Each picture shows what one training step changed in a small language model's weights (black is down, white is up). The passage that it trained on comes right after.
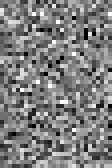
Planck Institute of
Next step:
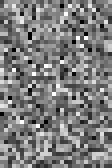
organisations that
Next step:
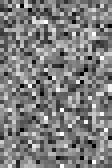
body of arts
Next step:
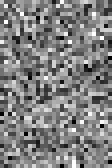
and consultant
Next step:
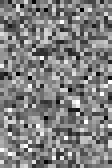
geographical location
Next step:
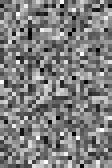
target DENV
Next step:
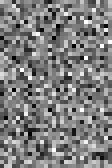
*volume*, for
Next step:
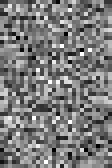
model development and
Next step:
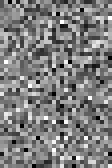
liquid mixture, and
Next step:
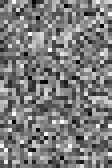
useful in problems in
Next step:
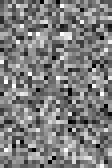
suitable for conversion into
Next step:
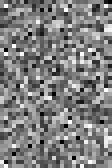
the error function,
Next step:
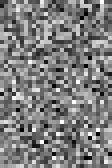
of people's
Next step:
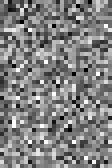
Similarly, we also
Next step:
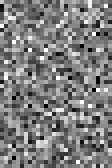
the R-L
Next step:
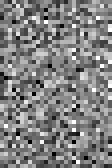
they might have a
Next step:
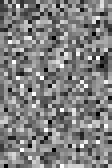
start until all of
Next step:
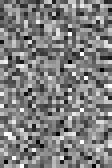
the demographic profile distribution
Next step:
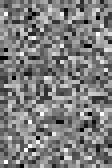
by the sign of
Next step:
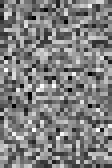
that HEI
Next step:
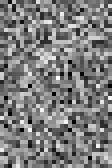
ionization detector
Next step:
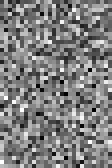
reduce the evolution from
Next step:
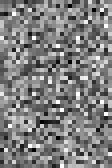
always result in full
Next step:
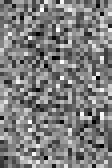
general view of the
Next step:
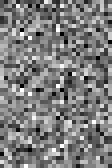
described drug abuse
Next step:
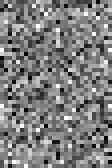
be incorporated in
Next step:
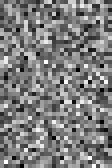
the total flux,
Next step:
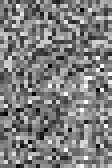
excited by a string
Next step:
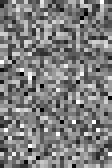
of continuous position variables
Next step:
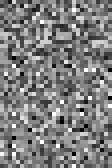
individuals working in software
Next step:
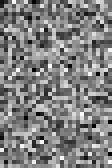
in relation to the
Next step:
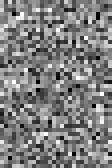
resummation is
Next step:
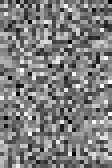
invariance and soft
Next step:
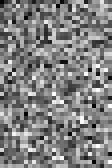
during the solution of
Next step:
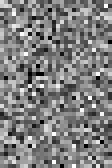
ordered table
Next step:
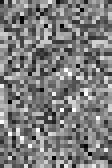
technology. These
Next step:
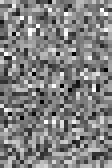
jets exhibiting
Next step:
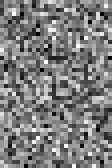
behavior is due to
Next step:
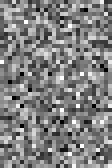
which data packets
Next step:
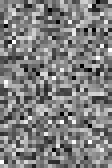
A very good fit
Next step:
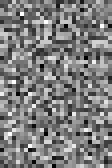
book on language testing
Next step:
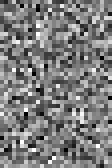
repeated for the
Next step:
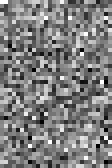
day by day as
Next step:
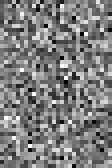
explicit and broader than
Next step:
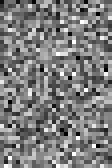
obligations with
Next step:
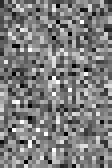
relationship with flaring
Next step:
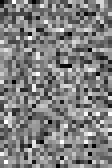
in such a way
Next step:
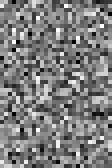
slowly in the
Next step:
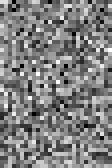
in press}}
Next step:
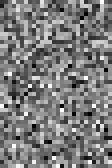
of the integrand
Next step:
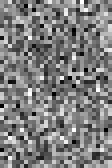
ran the
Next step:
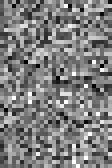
denote a set of
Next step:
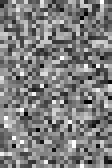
of the world and
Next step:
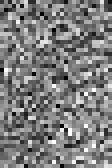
state that can be
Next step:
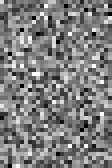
of curved lines
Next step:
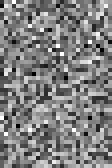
that are completely
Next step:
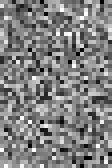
increase of $\Delta
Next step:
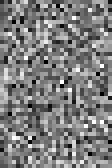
energy difference, indicating
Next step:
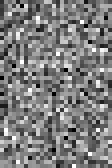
recognition framework, able
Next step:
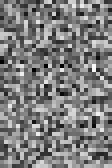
the computation of the
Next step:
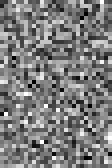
of paths
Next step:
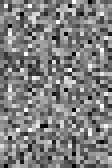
distances is {\it
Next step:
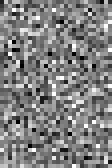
number of police
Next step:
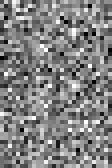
manually from the
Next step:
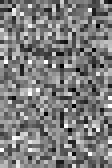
table value, hence
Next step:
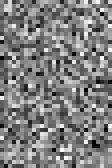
over a flat
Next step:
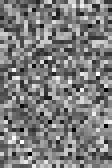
the boundary condition used
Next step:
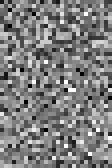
resource, they must
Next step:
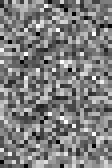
install the
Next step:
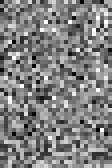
HFR consider
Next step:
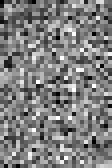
as a replacement
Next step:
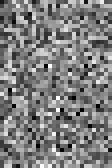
for Security,
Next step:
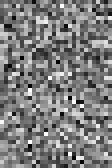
standard deviation.
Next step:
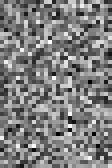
the data via the
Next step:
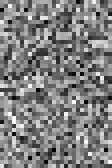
performed. Thus,
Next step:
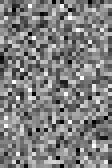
overall still and also
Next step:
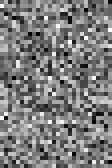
approach scaling solutions with
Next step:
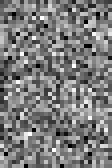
implies that the star
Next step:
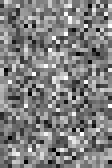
proves that the
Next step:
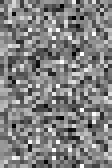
Equivalence of
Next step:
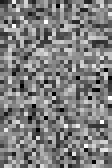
among neurons,
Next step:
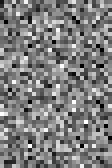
are structured by component
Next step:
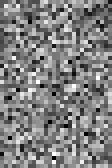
and SSL4
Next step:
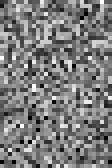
of Physics,
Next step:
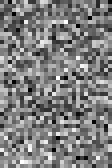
factors associated with
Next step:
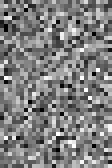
as follows. First
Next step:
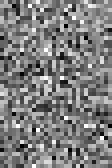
material emitted in
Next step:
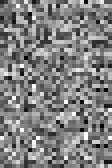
for ``One
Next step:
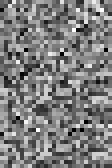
water I.
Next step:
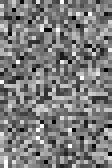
been proposed to describe
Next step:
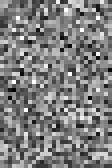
the channel. -
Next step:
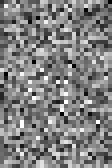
and allows the inclusion
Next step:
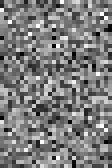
frequency of columnar
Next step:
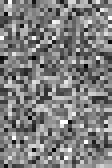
to a trained
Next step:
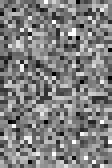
So we found
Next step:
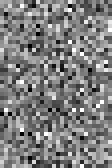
next model turns
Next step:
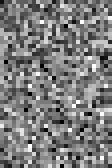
possible risk of bias
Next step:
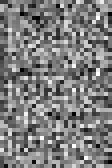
is below the
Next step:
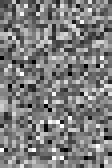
request from the corresponding
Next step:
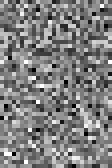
invariant electrodynamics
